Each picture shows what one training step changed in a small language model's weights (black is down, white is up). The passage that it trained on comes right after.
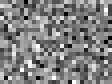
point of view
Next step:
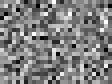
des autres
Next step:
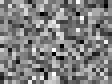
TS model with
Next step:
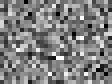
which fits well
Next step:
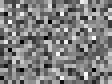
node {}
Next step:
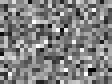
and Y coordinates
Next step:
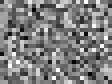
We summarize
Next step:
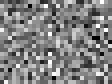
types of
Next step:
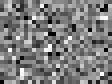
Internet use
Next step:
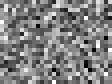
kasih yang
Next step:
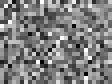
el medio
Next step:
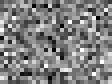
sus mentiras
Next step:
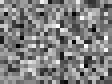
is achieved with
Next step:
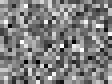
characteristics of
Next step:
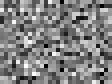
at the W.
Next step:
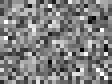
primarily focus
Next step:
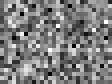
detect any
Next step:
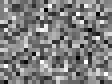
e ou problemas
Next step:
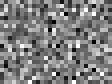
She and
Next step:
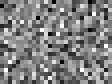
crucial des
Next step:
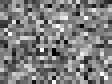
soft component.
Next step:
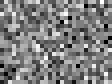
point made in
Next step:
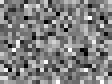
& Voice
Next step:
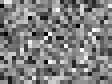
the experimental situation
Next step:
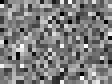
temperature. **Figure
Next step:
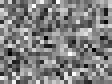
door een
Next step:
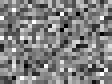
and W.
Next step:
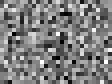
repeating the
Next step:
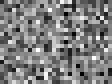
mechanism based on
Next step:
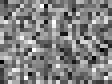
to yield the evolution
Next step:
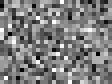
wie viel
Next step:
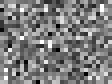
& COST
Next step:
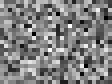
is purely
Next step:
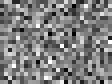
those who could
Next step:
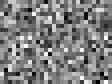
quantities of above
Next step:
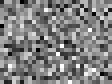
ishlab chiqilgan
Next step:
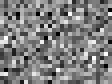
relation of scalar
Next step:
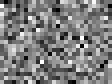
meet the support
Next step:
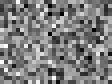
the path integral
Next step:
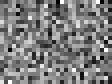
much the same lines
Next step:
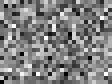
or negative
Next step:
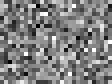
notre aire
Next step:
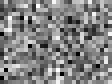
the reward
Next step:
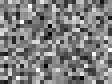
of an optimal
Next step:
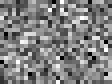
did in the
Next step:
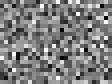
da EC
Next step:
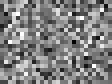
express Eq.
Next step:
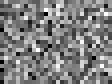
reducing the
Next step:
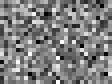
for the four
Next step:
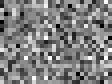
dominated by the
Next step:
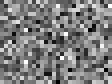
was proved that
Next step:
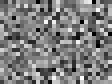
assumes that the
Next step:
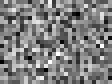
quality and
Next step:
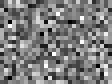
At high temperatures
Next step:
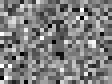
meio de
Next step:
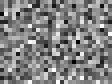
that we should design
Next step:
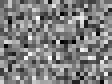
first proposed by
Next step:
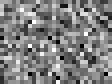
to the case of
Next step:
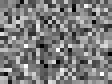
практика е
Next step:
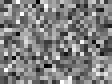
on plants in
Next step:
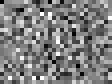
our exposures
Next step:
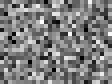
as functions of
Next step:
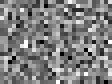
data, there are
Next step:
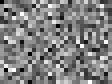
è stata
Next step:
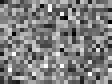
such an understanding
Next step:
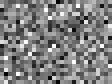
B points will
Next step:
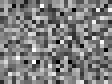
and yet
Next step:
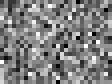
constitute the
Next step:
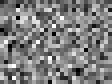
density, and total
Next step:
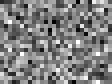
CIs and
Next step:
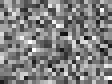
to an F1
